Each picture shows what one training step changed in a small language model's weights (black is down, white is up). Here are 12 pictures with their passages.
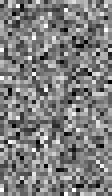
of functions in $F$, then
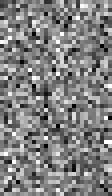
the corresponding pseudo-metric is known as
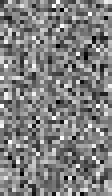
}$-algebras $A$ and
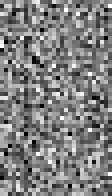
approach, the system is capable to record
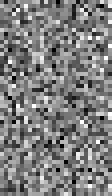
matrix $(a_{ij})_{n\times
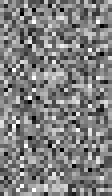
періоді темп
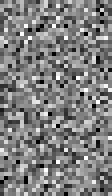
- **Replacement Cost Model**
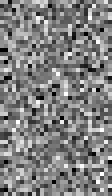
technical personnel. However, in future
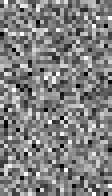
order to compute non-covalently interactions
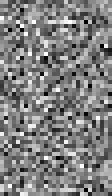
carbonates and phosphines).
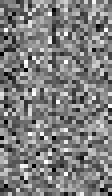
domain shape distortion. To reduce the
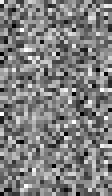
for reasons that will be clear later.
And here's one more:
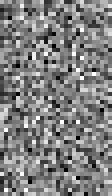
the inhabitants, while reducing
